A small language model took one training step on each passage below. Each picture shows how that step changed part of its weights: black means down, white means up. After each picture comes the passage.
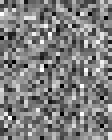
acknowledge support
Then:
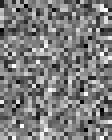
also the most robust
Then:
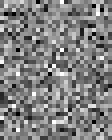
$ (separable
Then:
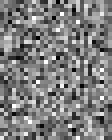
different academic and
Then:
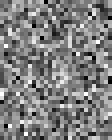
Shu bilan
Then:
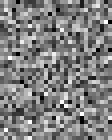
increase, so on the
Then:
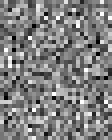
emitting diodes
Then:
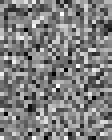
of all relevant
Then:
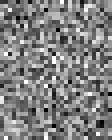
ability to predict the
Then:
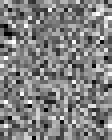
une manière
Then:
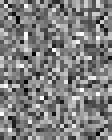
of ontologies
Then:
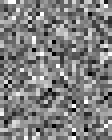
causes the change
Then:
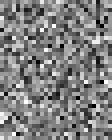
there are no sufficient
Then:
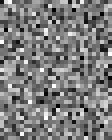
Voucher specimens
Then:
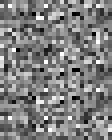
se expressa
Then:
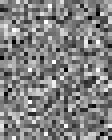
employment of complex
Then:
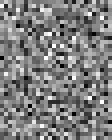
lines are obtained when
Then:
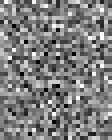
thick layer of
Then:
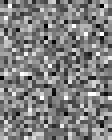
if the performer is
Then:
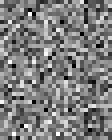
appropriate function using
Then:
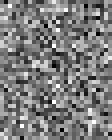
model and the test set is
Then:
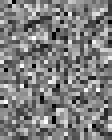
atomic model,
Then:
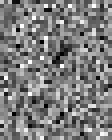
Divisão do
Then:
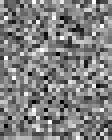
show Benford's
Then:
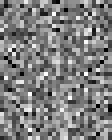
in rehabilitation
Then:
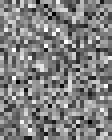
under regular political
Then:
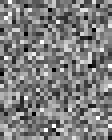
and CS could be
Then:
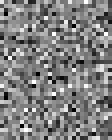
takes care of all
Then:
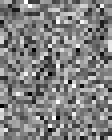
dispêndio dos
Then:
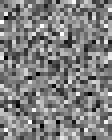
to nIR,
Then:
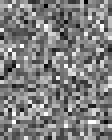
the truncation of
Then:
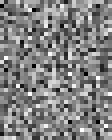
are achieved at
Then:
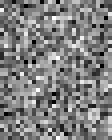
students that had a
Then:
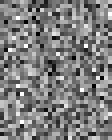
Key words:
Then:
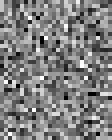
in the material, the
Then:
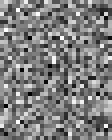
coupling shown on
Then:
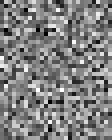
sharper. An
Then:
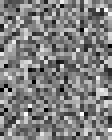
de la práctica
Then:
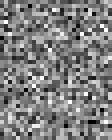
the ordinary
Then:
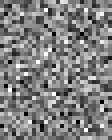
probed, which is
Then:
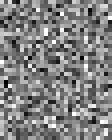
el conocimiento
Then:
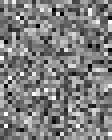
configuration des
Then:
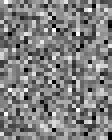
synonymy of
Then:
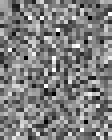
role in participation in
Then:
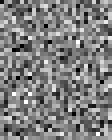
written as a
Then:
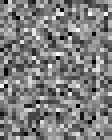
postdocs to
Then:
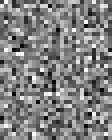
transmit power for both
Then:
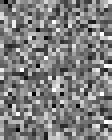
any comparison with
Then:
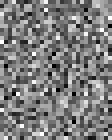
calculate the precise
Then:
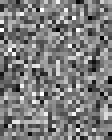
decoration type with
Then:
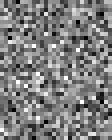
estabelecer os
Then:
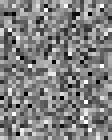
excluded as a
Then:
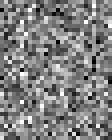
biri sifatida
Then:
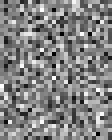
material. On a
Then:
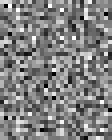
interesting properties
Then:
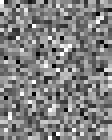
at all. How is
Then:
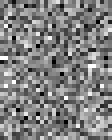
for the development and management
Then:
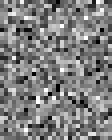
tela) -
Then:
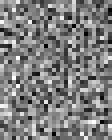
The scale used was
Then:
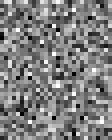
and supervision as a
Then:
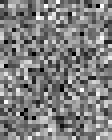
de ofensa a
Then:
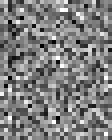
is the isotopic
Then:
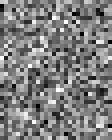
ensure the quality
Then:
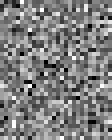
the same type of regular
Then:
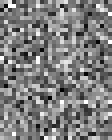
4. Aralash
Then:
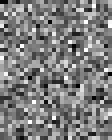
siempre en
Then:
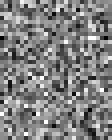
the corresponding theoretical
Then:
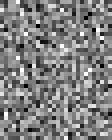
of Transaction
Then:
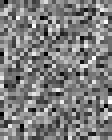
GOE's [one
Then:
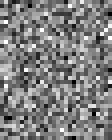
Peinke and
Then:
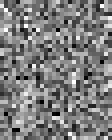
terms of queries
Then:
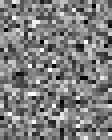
Austria section
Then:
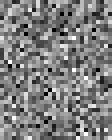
% adalah
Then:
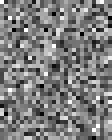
being made to
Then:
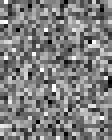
spin chain with the
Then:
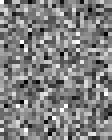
journey. This
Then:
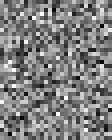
and support better
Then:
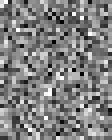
consumption in our
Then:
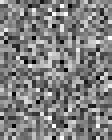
for a research stay at
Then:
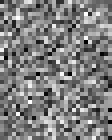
amplitude to a
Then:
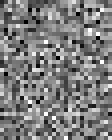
inputs from physical
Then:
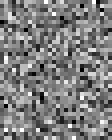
of Technology,
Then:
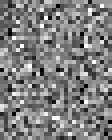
collectively possess,
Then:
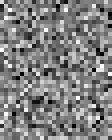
errors do not
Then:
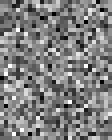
or another,
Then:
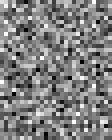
- Driver Gas
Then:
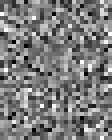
economic knowledge
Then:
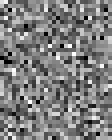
in the volume of
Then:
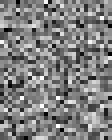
the proper time that the
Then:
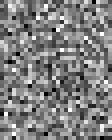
der Bauphase
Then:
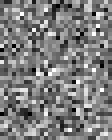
formula \beq
